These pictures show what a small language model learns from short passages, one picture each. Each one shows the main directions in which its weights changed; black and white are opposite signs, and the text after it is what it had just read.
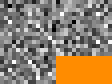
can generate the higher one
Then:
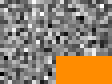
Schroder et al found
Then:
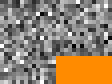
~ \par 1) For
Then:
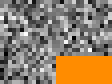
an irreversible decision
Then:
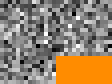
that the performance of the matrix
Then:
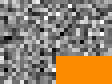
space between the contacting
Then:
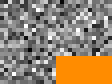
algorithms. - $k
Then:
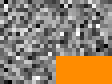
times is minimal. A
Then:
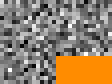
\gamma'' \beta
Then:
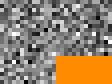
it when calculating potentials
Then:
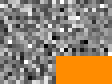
in various applications. It can
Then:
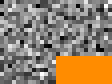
of droop curves shown
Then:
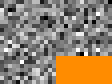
phases and included measurement over
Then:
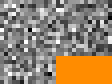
reorganisation varies
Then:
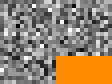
(Note that this way of
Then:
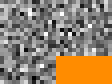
the pasture, but
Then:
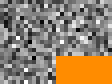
big imagination in
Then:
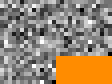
available on the threat,
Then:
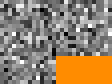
Don Eyles,
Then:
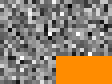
the acceleration process and
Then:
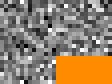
harmonic oscillator
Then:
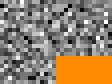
had to be running
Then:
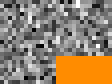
level is zero there is a
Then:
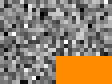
Type of Family It
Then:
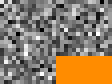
appearing in a moist
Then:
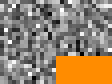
with other existing algorithms, the
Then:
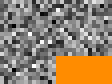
Setting: *On
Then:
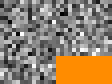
its organizational structures,
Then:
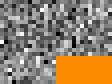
of audio signals
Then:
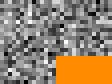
a log function and the
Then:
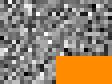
to T_r .
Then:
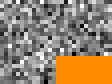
effective in improving the
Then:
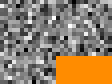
considered the best treatment for
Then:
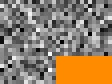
the system's ability to
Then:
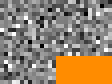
MBS and/or
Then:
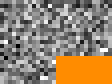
(averaged over
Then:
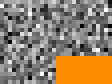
of the sample, the
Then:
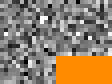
galaxies in the redshift range
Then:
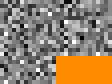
by considering the contributions of
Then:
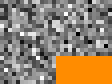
the knowledge, skills,
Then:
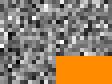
independent of the definition of quality
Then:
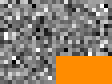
significant differences in mobility for
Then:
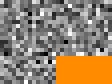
a given comet. In
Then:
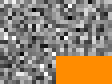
for the Carbon case than
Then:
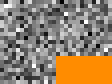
final manuscript.
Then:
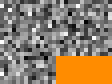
have to answer,
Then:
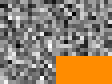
at regular periods of
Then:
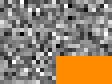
Description DSS
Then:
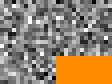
maximal level of resolution and
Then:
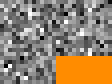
the future, this problem will
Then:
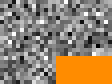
positive correlation was found between vertical
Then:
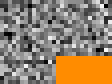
engagement, which may increase
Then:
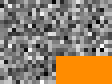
CG bead of
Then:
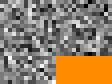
the slit. The flux
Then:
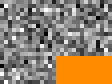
theory of charge regulation
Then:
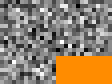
that near-horizon
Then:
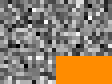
cleavage of the
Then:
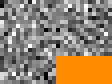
there are faults that
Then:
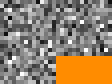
course will be relevant to
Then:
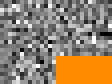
suppresses interference without
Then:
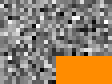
of gauge fixing functions
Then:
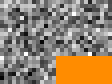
that there are blank
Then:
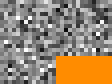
$\alpha$-variation and
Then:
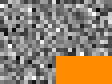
in phase space. These
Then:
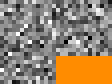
flavour mixing
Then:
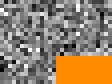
consent was obtained from all
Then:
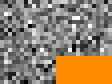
value distribution across bins.
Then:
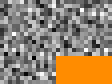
adequate P levels
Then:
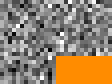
parameters/data; and
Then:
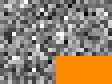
by the Alfred
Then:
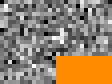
Divisors on
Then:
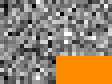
genotypes at
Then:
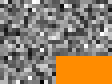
The discount rate should
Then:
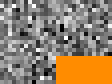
enhanced collection efficiency, both
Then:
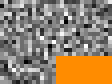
fully empirical, this
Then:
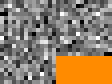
chargino curves,
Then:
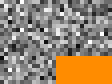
contains not just the polynomial
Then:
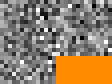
{\sc Select}
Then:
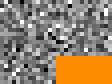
Faster processing - Cost
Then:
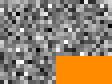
foster close relationships
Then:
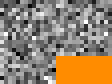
breast feeding in the
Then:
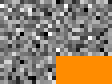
in one polarization, then
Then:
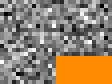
solution. We average the
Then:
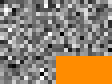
the strands into long
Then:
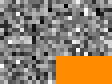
Rare Earth
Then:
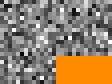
is that this assumption is
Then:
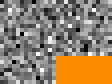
gives the number of states.
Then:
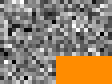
3: Comparison in
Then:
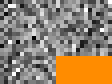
Publishing -
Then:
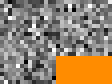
for initial coupling Method for
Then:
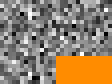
the system, the joint
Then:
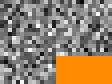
can be gathered
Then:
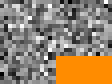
software: Google
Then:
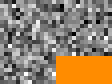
specific forms, depending
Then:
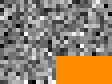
control volume is precisely
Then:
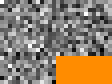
not necessarily true. To
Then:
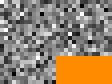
matrix. First, consider the
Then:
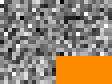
It is clear from these
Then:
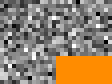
innovation was considered a process associated
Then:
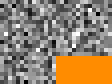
the input and output layers have
